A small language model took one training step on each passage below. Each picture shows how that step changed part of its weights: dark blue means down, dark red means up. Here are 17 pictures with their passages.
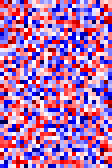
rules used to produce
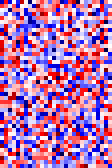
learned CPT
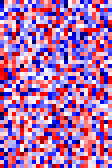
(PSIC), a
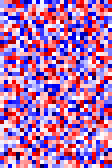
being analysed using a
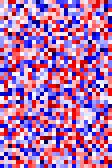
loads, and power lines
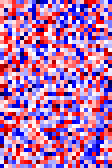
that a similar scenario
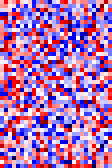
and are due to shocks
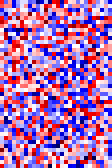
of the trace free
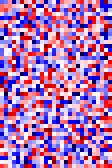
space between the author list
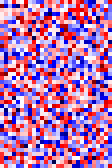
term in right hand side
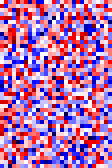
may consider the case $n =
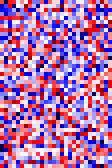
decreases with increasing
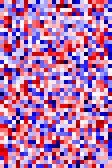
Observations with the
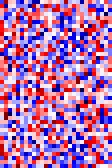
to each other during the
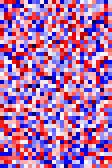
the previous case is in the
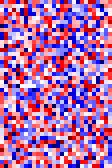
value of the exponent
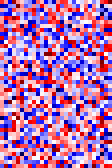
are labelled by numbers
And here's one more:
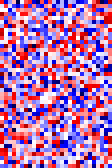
the channel matrix with the
